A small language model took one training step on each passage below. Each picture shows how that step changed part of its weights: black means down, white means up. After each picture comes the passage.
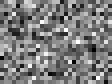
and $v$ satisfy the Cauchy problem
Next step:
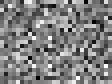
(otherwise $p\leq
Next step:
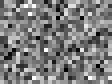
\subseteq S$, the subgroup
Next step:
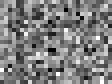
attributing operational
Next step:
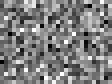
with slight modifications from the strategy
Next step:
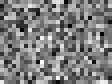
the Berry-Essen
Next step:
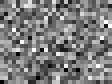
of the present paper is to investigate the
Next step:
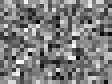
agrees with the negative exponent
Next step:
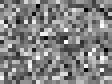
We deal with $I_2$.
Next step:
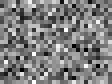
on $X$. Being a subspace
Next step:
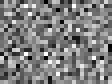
\section*{Conclusion} In this
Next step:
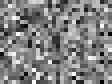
confirmed that a deterministic speed exists
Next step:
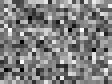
costly projects. Hence, parallel
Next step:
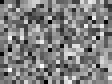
pure $(m-1)$-dimensional simplicial
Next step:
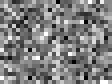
solutions to fourth order problems is studied through
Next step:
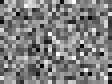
individual species
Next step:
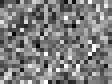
At a first glance, our
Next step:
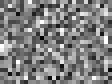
(x,\lambda; y,
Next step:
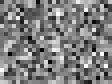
given below essentially coincides with the proof of
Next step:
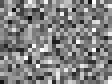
for useful discussions. The first and
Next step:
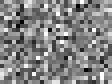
as follows. The stencil of
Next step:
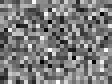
recurrence has constant coefficients and the
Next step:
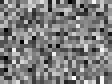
preliminaries on the works of
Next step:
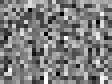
based on the consideration of behavior of
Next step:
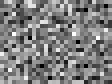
and we can get them by choosing,
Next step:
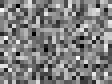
{\em defect angle}
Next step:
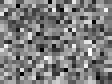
class $\mathcal{KL},$
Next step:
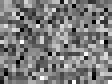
converges to $p$ and passes
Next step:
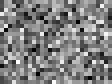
sets and their properties within well-defined
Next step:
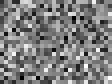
independent of $t$, $\gamma$
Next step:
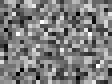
and so its pushforward to
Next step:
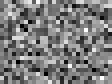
p-growth coefficients:
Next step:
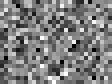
belong to the second. Indeed, the
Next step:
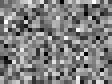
an instance of \eqref{oc}
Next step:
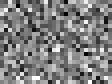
bundle on $X$ with a
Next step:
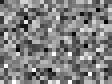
angular metric tensor and Cartan tensor are
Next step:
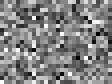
are i.i.d. and
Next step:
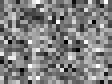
numerical stability and to reuse a single
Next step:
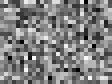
proceed to obtain, by using Proposition
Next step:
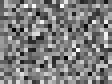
\colon 0\leq q \leq
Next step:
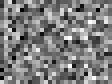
x_{0}$ if and only
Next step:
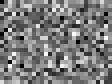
product structure can be described by the line
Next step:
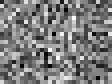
We might expect such a~$G$
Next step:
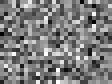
of the exceptional divisors keeping track
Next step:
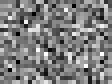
If the coefficients of two polynomials are positive
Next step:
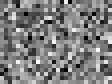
horizontal curvature tensor $R^H$
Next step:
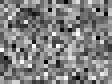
proof of uniqueness of the hydrodynamic
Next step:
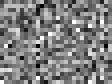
ii. *They generate
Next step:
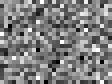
h' (x) \mathd
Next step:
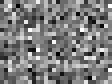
functional model of symmetric DQA transformation
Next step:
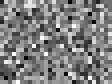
in technical systems too Since we are
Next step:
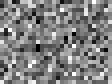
independent of $u,v$.
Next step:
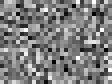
is a genus-zero action
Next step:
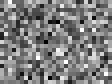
parameter. In all cases, however,
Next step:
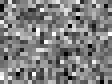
these orbits. They parametrise the
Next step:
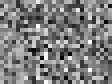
uses multi-brackets of differential
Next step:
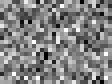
such a surface either lies in a
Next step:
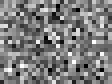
was supported by the National
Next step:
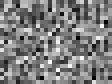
tableau obtained by splitting the first column into
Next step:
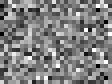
the reason of the following result.
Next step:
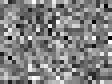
able to produce simple outputs), but
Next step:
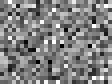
$\rho: F \longrightarrow H
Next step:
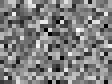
and 1. More precisely, for our
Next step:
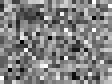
observations. It is important to note that
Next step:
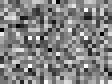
use of common Lyapunov variable in their
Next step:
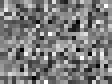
satisfies condition (C1).\\
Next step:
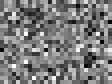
rule \[D(f\star
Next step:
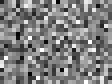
of high dimensional invariant set, and provided
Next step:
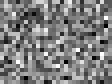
algorithms are well-known for its
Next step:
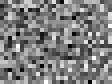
the one on~$V$. A subspace
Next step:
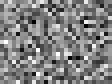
l'on a compos\'e
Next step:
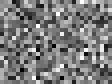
associates with every partition element a
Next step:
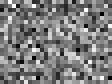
$M_{d,\alpha}$ such
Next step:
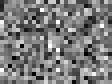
these sections generate a subbundle
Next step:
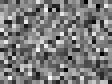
The Christoffel coefficients
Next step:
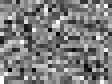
The same method applies to the following two
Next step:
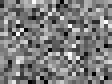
from the original approach given by
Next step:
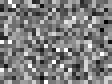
$m$, $n$ respectively.
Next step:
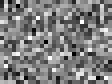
Given a field $\mathbb{F}$
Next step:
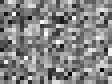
and is not composed with an
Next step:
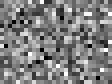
X}^1\subset {\cal
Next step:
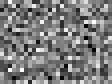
$F_v$ with the
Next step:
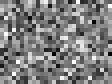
underlines its convective nature.
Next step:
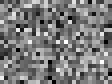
following table records the coefficients in
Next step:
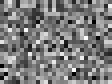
relation is transitive. Indeed, if
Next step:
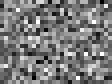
n$ positive semi-definite
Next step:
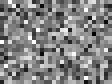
$n$-dimensional compact hypersurface with
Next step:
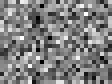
\source/\dest in
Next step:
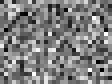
F_n$ we set
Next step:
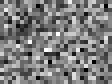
computable countable ordinal)
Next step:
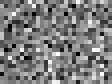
EGF of permutations avoiding the
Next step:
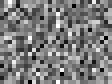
system of type $A$,
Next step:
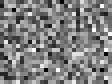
\end{equation} which is an
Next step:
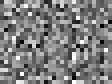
\oX^\circ$, et on
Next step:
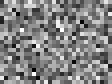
in \cite{Foster}
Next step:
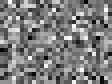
$\leq \delta/u$ if
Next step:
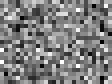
use theorem~\ref{implicit}
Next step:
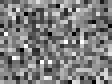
ONE} \tenrm
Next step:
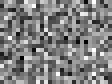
with divergent series (see
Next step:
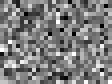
quadratic line complexes is of dimension 19
